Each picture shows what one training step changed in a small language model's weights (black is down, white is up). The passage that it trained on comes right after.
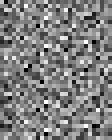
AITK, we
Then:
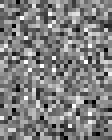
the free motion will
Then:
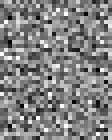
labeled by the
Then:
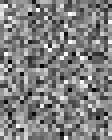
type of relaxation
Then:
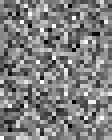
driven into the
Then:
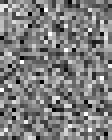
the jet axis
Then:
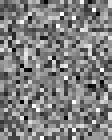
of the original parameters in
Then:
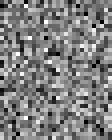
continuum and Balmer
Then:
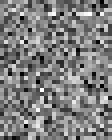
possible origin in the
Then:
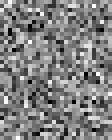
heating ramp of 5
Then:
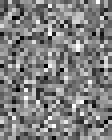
mistakes will
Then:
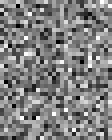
for the cases of
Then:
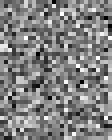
to the mixing of
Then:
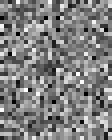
days) and lower
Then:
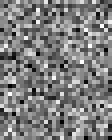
the first stage of our
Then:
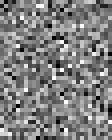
to extend this approach and
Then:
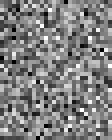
are sensitive to the
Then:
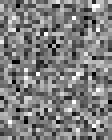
will cause the characteristic
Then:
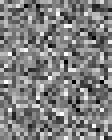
centrifugation and
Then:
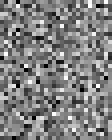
in the cache
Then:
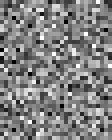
are marked. The
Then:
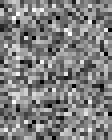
an ``ad hoc''
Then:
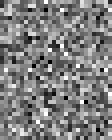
detector has a
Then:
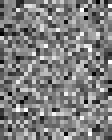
we can see that there are
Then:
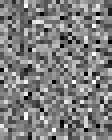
APXPS results that
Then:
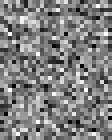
clusters $A$ \&
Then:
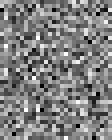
targets of interest
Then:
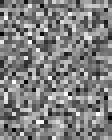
may be the same state.
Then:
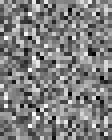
ET molecules
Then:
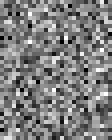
Given the above two
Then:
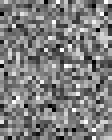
been done here for an
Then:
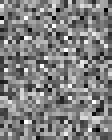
which in some way can
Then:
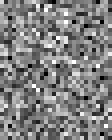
each user, modelled
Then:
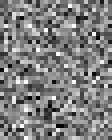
biomass for that
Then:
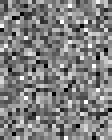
the masses of both
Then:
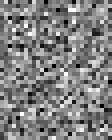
sample used for this study is
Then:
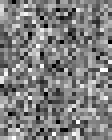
give rise to very
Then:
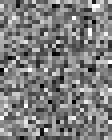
effect to cause a significant
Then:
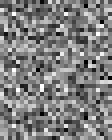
parameter $m_1$
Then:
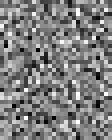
network on **Fig.
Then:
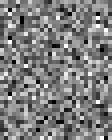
the main results and point out
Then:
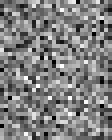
woodpile structure
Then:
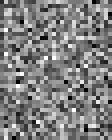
show the magnetic entropy with
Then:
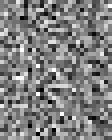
findings robust
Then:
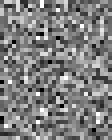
form $M_{\rm
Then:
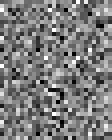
\bibinfo {author}
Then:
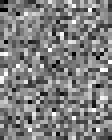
also give some consideration
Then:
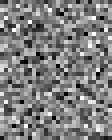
the remedy:
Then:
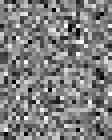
and helpful
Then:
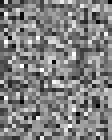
can be predicted by the
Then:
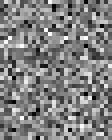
of the instrument
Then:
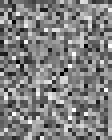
of the symmetry can be
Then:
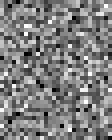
the effect of X-ray
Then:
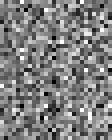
causal inference,
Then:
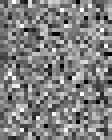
This is the first time we
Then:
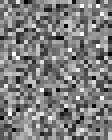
discuss in some detail the
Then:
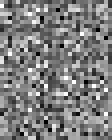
earlier used to
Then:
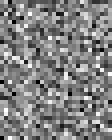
models, of the form
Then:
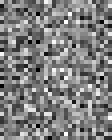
domains such as
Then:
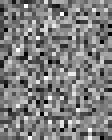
These 1PR structures
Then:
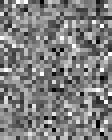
within the complex outflow
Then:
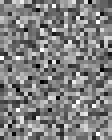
The start time of the
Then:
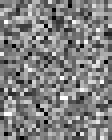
calculation. Dashed
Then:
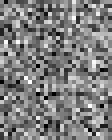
between these 16 local
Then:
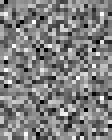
correct, we expect
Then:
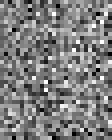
use though there is a
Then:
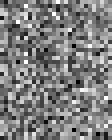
rests on the most
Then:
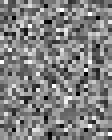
$E$ is the
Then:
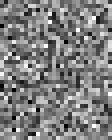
are superior to the
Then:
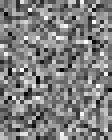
mass formula, we
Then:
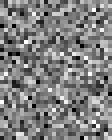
the Killing vectors
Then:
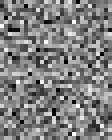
more concentrated in
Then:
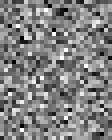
scaled variables in the
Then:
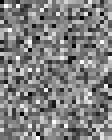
covers most (but
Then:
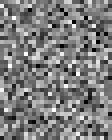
convention a solution that
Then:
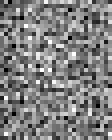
can be determined by
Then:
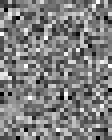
to the above questions
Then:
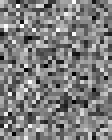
in place of
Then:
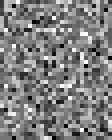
wall potential has a
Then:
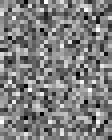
no steady state is
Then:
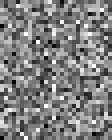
Compton cooling
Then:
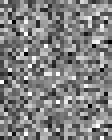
of the spectral peak
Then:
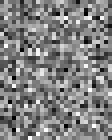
is a superposition of
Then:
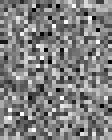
many unstable periodic
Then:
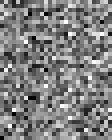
these observations to their
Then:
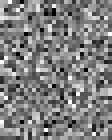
in band {\it i}
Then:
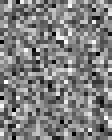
and aleatoric
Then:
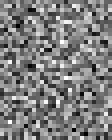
piece probability
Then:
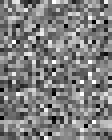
BS can send the
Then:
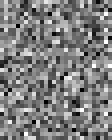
p-waves near
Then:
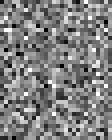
the prediction for the
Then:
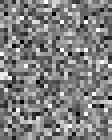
to the processes one
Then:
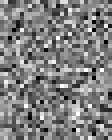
particular, the chip function
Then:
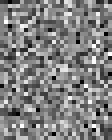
the distorted galaxies,
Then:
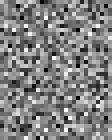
is the analysis of the
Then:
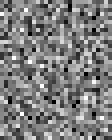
part is crucial
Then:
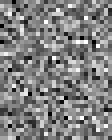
In all, our evaluations
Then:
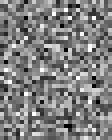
which we express as
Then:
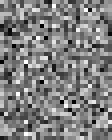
no SPT transition.
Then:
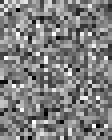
Marquardt F
